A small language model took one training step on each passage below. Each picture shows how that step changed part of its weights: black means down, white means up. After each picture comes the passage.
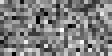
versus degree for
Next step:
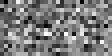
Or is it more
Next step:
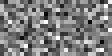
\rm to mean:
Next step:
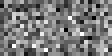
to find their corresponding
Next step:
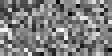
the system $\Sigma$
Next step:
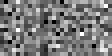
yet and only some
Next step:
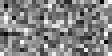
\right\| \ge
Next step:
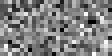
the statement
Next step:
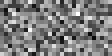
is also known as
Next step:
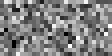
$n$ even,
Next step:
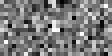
}\left( \omega
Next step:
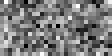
that $\left\{
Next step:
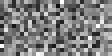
interesting to
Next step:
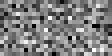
and other similar problems.
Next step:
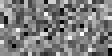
by PMU is
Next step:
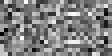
number of points used in
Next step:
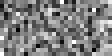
authors have
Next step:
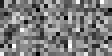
sufficiently large
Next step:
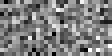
l \subset {\bf
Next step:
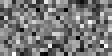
been shown for complete
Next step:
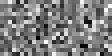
functions entering
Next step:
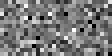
{\bf Theorem A}.
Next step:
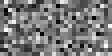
is to consider a
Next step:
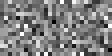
Given a
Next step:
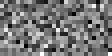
The ideals $\mathbb
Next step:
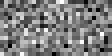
for small values of
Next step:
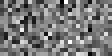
$\rho$ as
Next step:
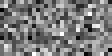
Lie group whose Lie
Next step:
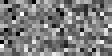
map does not cover
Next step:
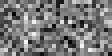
wrote, for
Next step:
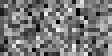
assume without loss
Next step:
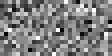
the model exponent
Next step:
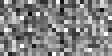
$G$ is
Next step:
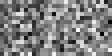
as $l$
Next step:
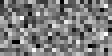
$\delta$ is
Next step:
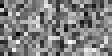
calendar, which
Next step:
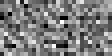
Bell number, defined
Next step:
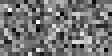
problem for the heat
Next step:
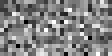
proof is as follows.
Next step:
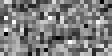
from \cite[Theorem
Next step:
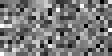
y) \in
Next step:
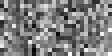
the mode corresponding to
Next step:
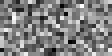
of $L$ contains
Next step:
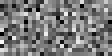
its efficiency
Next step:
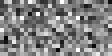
$S$ is not
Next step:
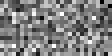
of Example
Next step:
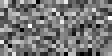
algebraic equations for the
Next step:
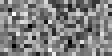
the above works,
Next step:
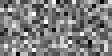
\forall y_1
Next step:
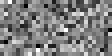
the correlation
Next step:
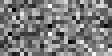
in $L$ that
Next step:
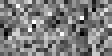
movie representation
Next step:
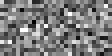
inner product for
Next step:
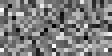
optimization in next
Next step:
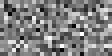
caused by the
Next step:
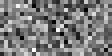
a static super
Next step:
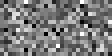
case study are only
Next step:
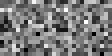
\vee \cdots
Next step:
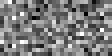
relation of the value
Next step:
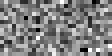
signed basis ${\bf
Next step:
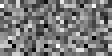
For gradients
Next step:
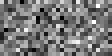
runs as
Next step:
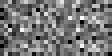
differential algebras, which
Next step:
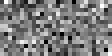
that the graph of the
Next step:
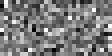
us enumerate orders
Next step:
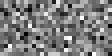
trajectories is
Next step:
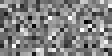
and departure
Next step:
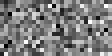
{\it and} the
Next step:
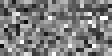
can be characterized as
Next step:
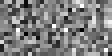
$\gamma$. See
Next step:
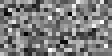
is discussed. In
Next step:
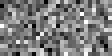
turns out
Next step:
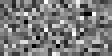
this relation). In
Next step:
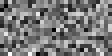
the above arguments
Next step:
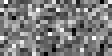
\text{ for
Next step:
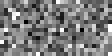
are referred to
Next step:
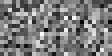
the following question
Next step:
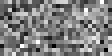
the theorem when the
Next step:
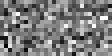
can be derived
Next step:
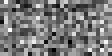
to an intersection,
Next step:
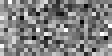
so we must
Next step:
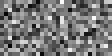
be the intersection of
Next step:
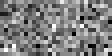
so $k\leq
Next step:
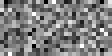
\omega \C)$
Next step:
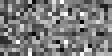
admits a finite
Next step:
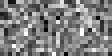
cardinality of
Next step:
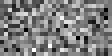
the definition of a
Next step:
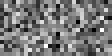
calculate the
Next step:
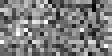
occur. So
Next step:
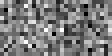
context this is the
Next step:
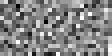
shear flow
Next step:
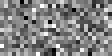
probability $mp
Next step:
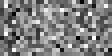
boundary, no proper subset
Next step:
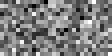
m \\ \quad
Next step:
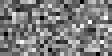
of the method under a
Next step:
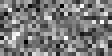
be arranged
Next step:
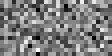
been studied in
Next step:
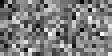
large enough to
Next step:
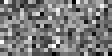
that of the approximation
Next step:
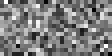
recurrent and
